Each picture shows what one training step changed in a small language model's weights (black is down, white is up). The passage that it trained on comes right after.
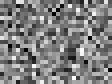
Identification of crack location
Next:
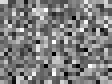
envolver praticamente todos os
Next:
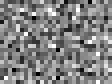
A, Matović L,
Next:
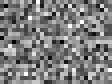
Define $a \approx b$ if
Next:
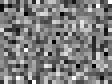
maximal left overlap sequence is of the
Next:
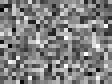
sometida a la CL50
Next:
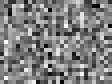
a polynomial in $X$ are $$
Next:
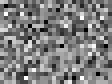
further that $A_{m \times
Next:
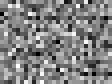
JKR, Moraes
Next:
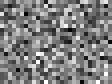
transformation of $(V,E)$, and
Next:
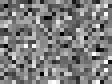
that $f_{\alpha ^{\prime
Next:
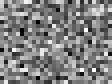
deste sentimento geral de
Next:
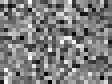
high dimensional and complex mathematical models are used
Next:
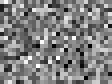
creó con el objetivo de
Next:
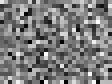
zardobida aniqlash
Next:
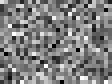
m}{\sqrt m}\Bigr)
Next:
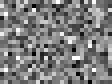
tehnice și de procedee
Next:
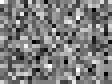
quaternionic matrices is
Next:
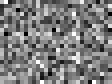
yerine gelirken onun
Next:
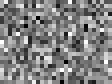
– ребёнок
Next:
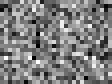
this result all fractional powers have
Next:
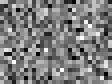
bu ustunda yuqori
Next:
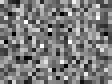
of the future professional education
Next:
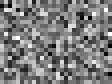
stable to small, exponentially decaying
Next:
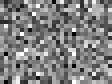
interação com os alunos
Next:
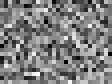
\end{align*} For any
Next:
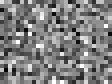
la Comisión para la
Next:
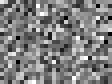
bilgi kaynağına
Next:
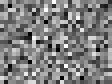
matrix $V(t_a)$
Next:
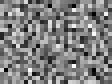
diagnostic assessment of written
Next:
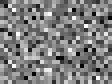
and \begin{equation}
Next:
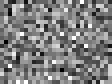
a tangible interactor to
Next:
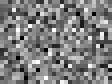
and Weiner's result can be derived
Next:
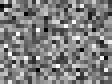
semisimplification it is a sum
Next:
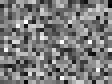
we have the following heuristic
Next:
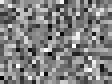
digital. In: Anais do
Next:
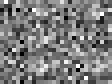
holatida NPL
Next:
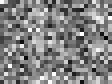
len pre vlastnú
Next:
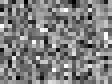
no período, o momento
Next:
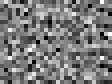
va ko'nikmalarini
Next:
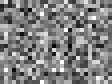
combinés les uns aux autres
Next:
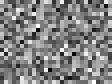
R.J., Wan L.
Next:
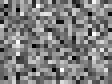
Така ж позиція,
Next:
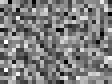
4 & \text{for
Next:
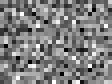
probability no more that $\rho$. If
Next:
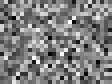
Teresa*, luogo
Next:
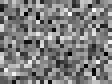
цифровой экономики. С
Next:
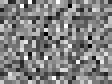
Jiménez and J.
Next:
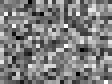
que ela se estabelece
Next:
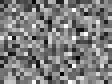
\quad \mbox{with
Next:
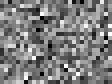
by claim (a), we have that
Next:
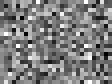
Now we are ready to prove
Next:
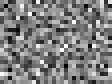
In the specific case of a
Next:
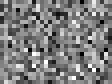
английского языка в
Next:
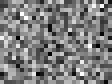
modulus constraint $|\mm|
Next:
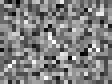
assume, reminiscent of uniform
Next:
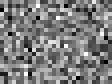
solutions for $t$ smaller than
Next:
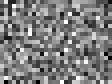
anak tertentu
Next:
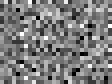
новими навичками
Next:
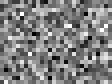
ciudad o del Estado.
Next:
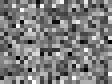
zamonaviy tibbiyot
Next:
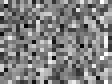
Улар жўшқин,
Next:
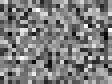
werd er geopteerd om
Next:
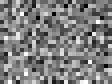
inequalities $$ a\prec b
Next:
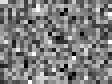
é uma importante fase de formação
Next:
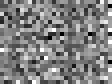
мақсад ушбу
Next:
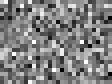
productivo) sino
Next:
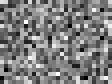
própria desse tipo
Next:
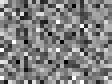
بحسب بعض
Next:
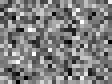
Contemporary management of
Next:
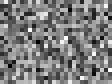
iqtisodiy rivojlantirish yo'nalishlari
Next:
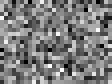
(\eld \le \lela)
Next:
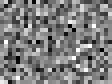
Doctor of Philosophy
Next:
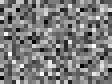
karanasan, kaalaman
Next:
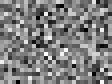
show that LAZISMU
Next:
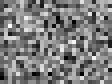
$$ where the curvature form of the bundle
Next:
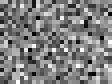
Отже, досліджуваний
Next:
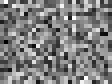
jarayonlar tarixiy
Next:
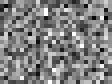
define a proper degree-one map
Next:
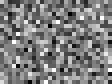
of Fredholm operators $\tilde
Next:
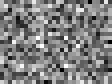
O bacilo que causa
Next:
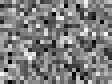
holds for all graphs with the maximum path
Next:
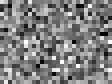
paper \cite{FK14}.
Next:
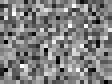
another one employs 1D kernel basis
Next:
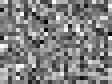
proposed a two-stage robust
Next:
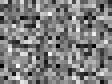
НА ИСХОД
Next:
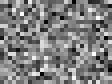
bounds indicated by the
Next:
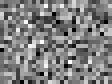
for an arbitrary locally integrable function).
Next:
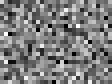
of collocation points. Later
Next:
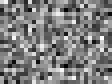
sostenibilidad de
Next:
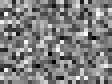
magkakaroon ng
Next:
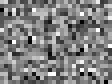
dalla chioma e
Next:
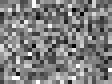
bir xil g'oyaga
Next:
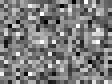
satisfy so as to come from a
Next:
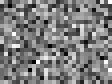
basis, which has integer entries.
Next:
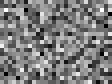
corresponding orthogonality relations as described in
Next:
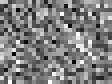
bu tashkilotning xodimlarga
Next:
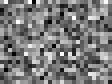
kaynaklar arasında yer
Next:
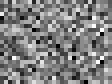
д.). В данном
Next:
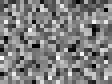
the last event occured at
